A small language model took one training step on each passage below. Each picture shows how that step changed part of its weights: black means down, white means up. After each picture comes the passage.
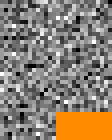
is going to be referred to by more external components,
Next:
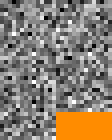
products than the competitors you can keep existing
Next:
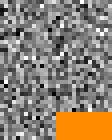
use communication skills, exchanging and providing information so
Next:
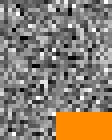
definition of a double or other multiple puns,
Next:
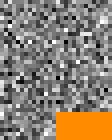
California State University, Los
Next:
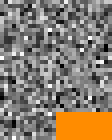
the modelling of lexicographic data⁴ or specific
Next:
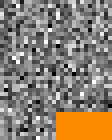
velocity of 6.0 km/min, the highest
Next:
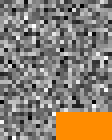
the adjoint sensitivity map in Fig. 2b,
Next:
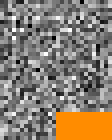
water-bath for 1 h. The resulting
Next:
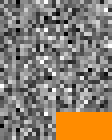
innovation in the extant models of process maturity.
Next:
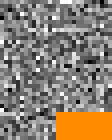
DEA resulted in efficiency scale ranging between 0 and 1
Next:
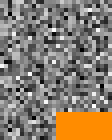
biomass and treated biomass of water lily are compared to
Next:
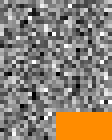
research which are as follows, identifying the barriers, then
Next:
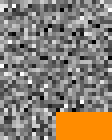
high-voltage switching circuits
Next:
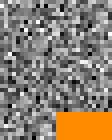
Communications Technologies For Criminal
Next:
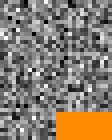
the output voltage of the primary subsystem. The phase
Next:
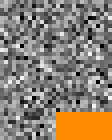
affects the life of children in various ways and leads to
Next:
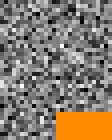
by X-ray diffraction, nitrogen
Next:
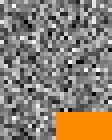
and Quality of Life Scale. Results: It was found
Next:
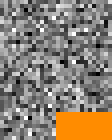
one night constitutes a material breach. Some
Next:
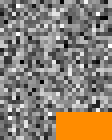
understanding of the Neolithic activity in the
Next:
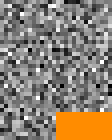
Mexican Science Council, Conacyt,
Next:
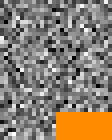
d g s e b nmos w=w
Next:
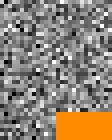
well as they may have different perspectives towards various sources of
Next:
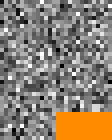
species and subsequent oxidative stress has been suggested
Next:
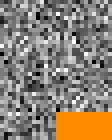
noise immunity, linearity, bias and scale
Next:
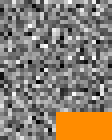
we suggest to implement the FCM algorithm with $m
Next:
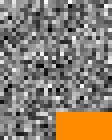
the components of metaphor does not solely
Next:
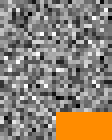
Fluoride Dentrifices During late
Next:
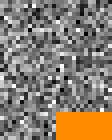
contamination approach applied to muscular artifact
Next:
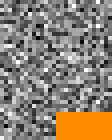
by atomic absorption spectrophotometer, with a
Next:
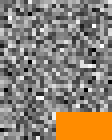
Discussion..... 15 Supplementary References..... 48 Supplementary
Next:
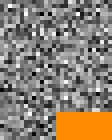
studied the IR spectra of pyridine and a large
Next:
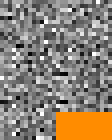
High 3 Very High 4 V1 Coastal
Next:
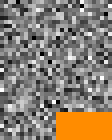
Dairy contracts in European countries: research,
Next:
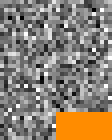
respectively. In this study, the overall parameters were
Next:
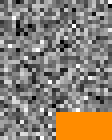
by Eq. (1). Where A is
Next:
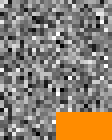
2 increased THD further, and Case 3 achieved
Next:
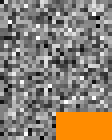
the results of our clinical trial appear promising, potential limitations
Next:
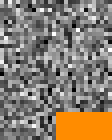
paper: all authors. Provided funding:
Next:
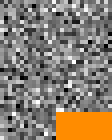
volumes of traffic. The increase in VMA
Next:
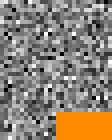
the return on equity for Presco was mainly due to
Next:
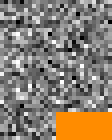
by Greek. He was the first to calculate the value
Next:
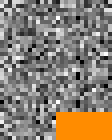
are seeking to have new values accepted and discussed
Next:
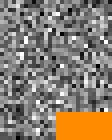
set and the procedure from the first step is repeated.
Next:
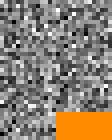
the hydrophobic interactions are ALA666
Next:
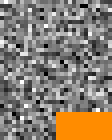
to involve vulnerable population participants). - See relevant files
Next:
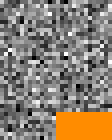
to non-deformed wing cases. Both
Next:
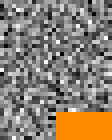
Portuguese, as well as a number of
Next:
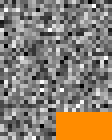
the fossil fuels that prevailed in
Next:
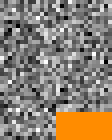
5. CONCLUSIONS An optimized FFT architecture
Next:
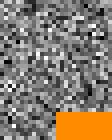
top quark condensation stages are also discussed including
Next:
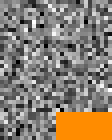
terrestrial, aquatic, and marine ecosystem
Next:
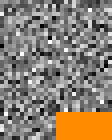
works on developing standards and recommendations for digital literacy, including
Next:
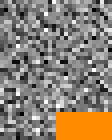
triple assessment was compared with histopathology.
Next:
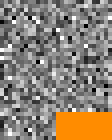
Upward social comparisons and sharing of experiences
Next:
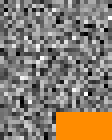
of refusal. In conclusion, we raise the
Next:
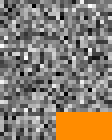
sp. and *Smaris* sp.) were
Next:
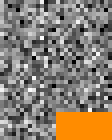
as a merit-generating practice.
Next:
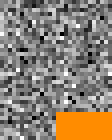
considered to be more effective and efficient and in accordance with
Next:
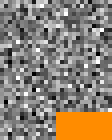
needs to be conducted to investigate whether it improves their reading
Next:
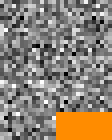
reproductive outcomes and [Cancers](#). [Natural
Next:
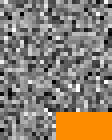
is the probable reason that helium ignition is
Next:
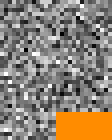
adaptive optics technology, enhancing the quality of the optical
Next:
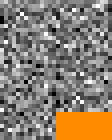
consists of visual inspection, chemical analysis, characterization of
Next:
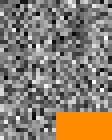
sub-dataset contains between 50,000
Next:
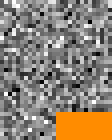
A. Preparation of Ligand 10g
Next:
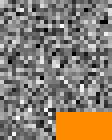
Section 3 describes the malware dataset, comprehensively.
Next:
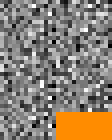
Peer Reviewed Referred Bilingual
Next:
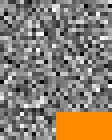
evaluate the vertical distance between concepts; (2) defining
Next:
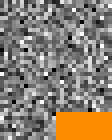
ambient temperature in a high density polyethylene
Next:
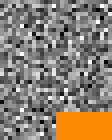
the necessary information on the same day. The application with
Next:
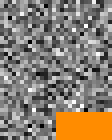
Reactor(NGR), Transformer, single
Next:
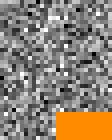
al.* (2015), who discovered that increasing share capital
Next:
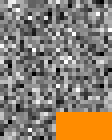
introspective group, and interactive group.
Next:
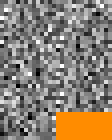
from vibrations, from light, from temperature
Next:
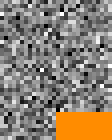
Graf, 2016) The success of the
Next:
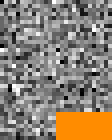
qualitative data in order to determine central themes. Therefore,
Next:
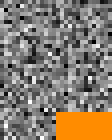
Where m_1 and m_2 are constants
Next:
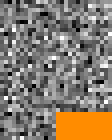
source analysis. The different services are depending on the components
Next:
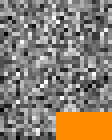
the lysis of microorganisms. The complement
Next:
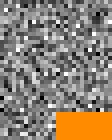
such as respiratory diseases, and heart attacks, among
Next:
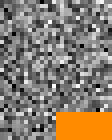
textile industry, leather tanning industry,
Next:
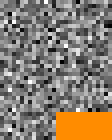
centralized data storage and on-line access to computer
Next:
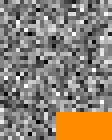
with postsurgical defects were fitted with various
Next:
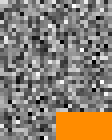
non-representative sampling of subjects. We have
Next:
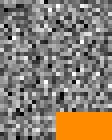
and a curved blade. Flat
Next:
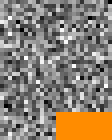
areas would help to reduce the tension in the
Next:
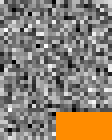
in the North Central region. Second, they capture
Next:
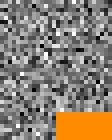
density of objects believed to be distributed symmetrically
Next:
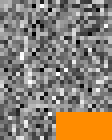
anywhere in the world and also display on
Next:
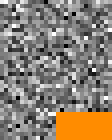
reports on long period incubation under pH extremes are
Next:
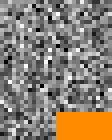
the customer smoothly with counseling. From the
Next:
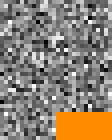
and self confidence are the major factors positively contributing in increasing
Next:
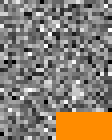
did not match Shannon's due to
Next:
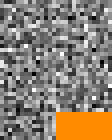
environments. KEYWORDS 21st century
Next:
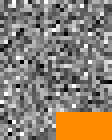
EVI images. This data was accessed free from
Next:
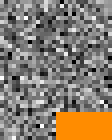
INTRODUCTION High-speed steel (HSS)
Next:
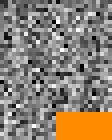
age was above 40 EDUCATION Frequency
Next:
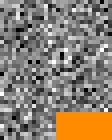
Brigham Young University, Ensign
